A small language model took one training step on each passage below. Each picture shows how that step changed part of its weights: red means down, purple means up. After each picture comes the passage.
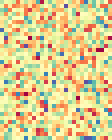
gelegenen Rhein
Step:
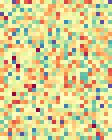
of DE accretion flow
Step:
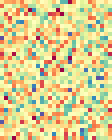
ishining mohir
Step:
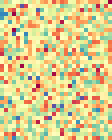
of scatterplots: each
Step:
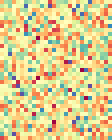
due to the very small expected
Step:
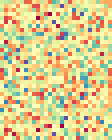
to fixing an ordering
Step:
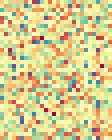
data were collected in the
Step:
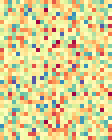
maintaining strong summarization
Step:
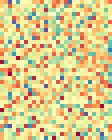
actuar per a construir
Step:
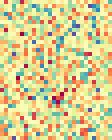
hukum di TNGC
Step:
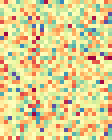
tashkil etdi, ularning
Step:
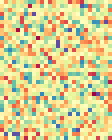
interval, one of which
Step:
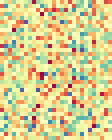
and collect a common
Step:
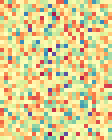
Кансай в
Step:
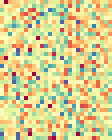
2$ MIMO capacity
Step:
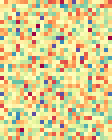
m^2$ where
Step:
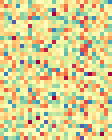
к тем или иным
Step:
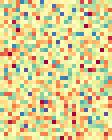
Workload \&
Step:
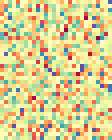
between source (S) and
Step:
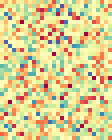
we present the metallicity properties
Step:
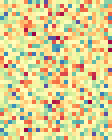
службы с
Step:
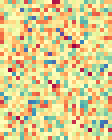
the accessibility of additional
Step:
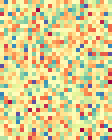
jihatdan aniqlangan
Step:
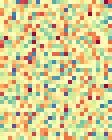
valores dados, en
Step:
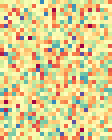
using Riemannian
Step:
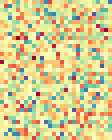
in turn is first of all
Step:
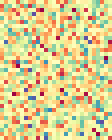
being interpreted as in
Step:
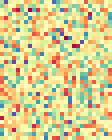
of the malignant class
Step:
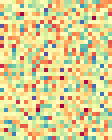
ERPU sem carga
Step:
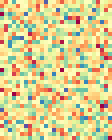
simbol, diagram,
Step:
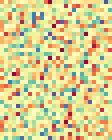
The eight-fold
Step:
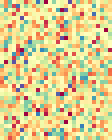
of all sites within one
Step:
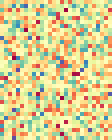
view of the star formation in
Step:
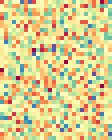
en cuanto a su
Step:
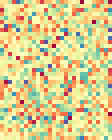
Do not put math
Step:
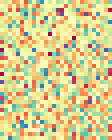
large textual databases.
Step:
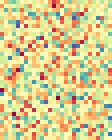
an extensive range of physics
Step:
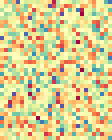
is the full action, including
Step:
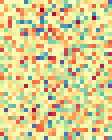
$q$. It can be
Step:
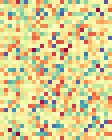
de todos os cornos“
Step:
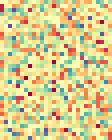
che è successa.
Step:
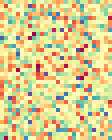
за ношение в
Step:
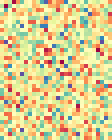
are often hosted at
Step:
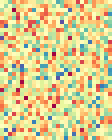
embalados. Disponível
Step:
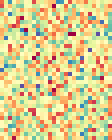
\sum_{r \geq
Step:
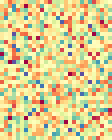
Linch birinchi
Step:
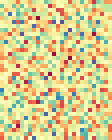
a retração da
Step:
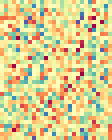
a contaminant of
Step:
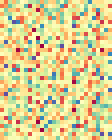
be independent of, and add
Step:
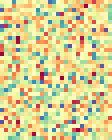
in terms of Coulomb
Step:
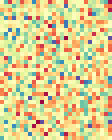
characteristics unchanged from
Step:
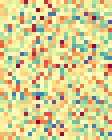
speed than threshold. In such
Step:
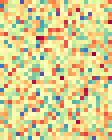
there are certain relations among
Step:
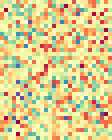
integración imperantes
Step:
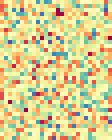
borish lozim.
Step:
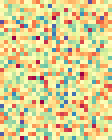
on Wednesday.
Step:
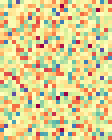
be noted that the
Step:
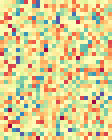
of quantum spin fractionalization
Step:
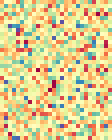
A gamificação é
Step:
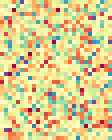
на существенную
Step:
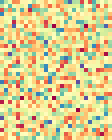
Fukai T.,
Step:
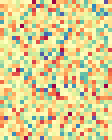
a deconvolution
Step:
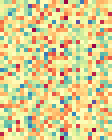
fără a
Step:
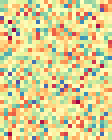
with the coexistence
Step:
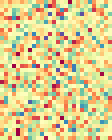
the highly skewed
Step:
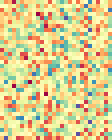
возникающие на
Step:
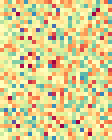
\centering \footnotesize
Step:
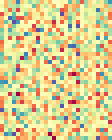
spatial velocity of the particle relative
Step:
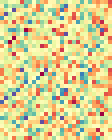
imposed that the binary is
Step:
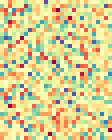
consider \dimsix operators
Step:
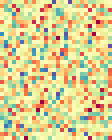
va a ser más gota
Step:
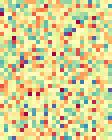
$\chi^2$ value
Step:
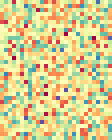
them more suitable
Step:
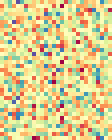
is not correctly described within
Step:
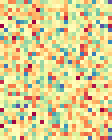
qilinishi turli
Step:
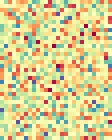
número menor
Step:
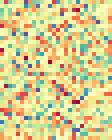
studies of the Dirac Hamiltonian
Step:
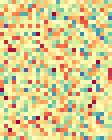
русского языка
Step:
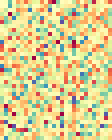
repulsive and the second
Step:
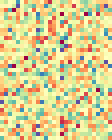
2m$. Physically,
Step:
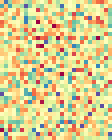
be generalized to a
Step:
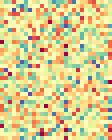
verildiğini belirten
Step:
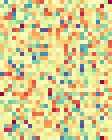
are believed to provide
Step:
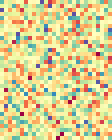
classical dynamics is one of the
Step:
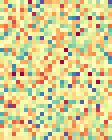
Hamiltonian amplitude equation via two integration
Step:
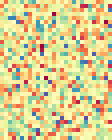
changes, coupled with the fact
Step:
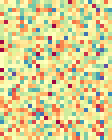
simultaneously couples to both
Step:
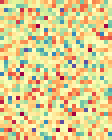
t + \omega_1
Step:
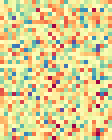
commonly employed by many
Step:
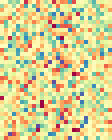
versions of the maximum likelihood
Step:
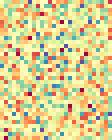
c_l \cdot
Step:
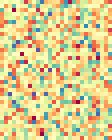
this transition occurs. It remains
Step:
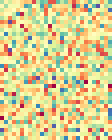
joint state space, we
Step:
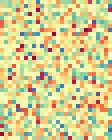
acknowledge that current
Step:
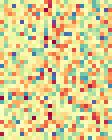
de alta complexidade,
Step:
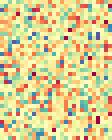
practice, an MPI
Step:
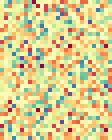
\Omega, -\Omega,
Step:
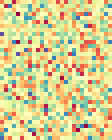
uses transfer learning to reuse
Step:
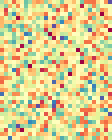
de gheață
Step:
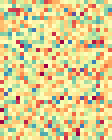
our proposed extended method to generate
